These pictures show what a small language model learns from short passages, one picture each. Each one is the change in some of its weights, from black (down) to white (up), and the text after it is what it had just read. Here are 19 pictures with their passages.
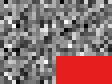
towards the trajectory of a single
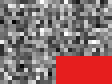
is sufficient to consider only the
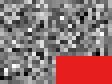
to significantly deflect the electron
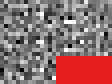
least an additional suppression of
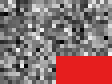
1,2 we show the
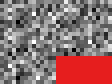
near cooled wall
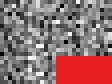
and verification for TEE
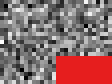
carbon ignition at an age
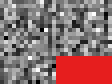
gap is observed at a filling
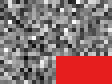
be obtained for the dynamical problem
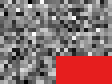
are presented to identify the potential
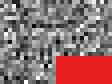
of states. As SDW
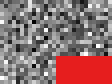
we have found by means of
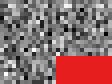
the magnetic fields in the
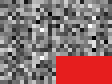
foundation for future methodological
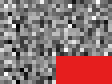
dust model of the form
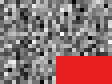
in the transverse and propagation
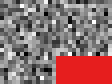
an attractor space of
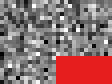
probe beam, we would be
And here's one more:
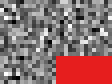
optical waveguides. The
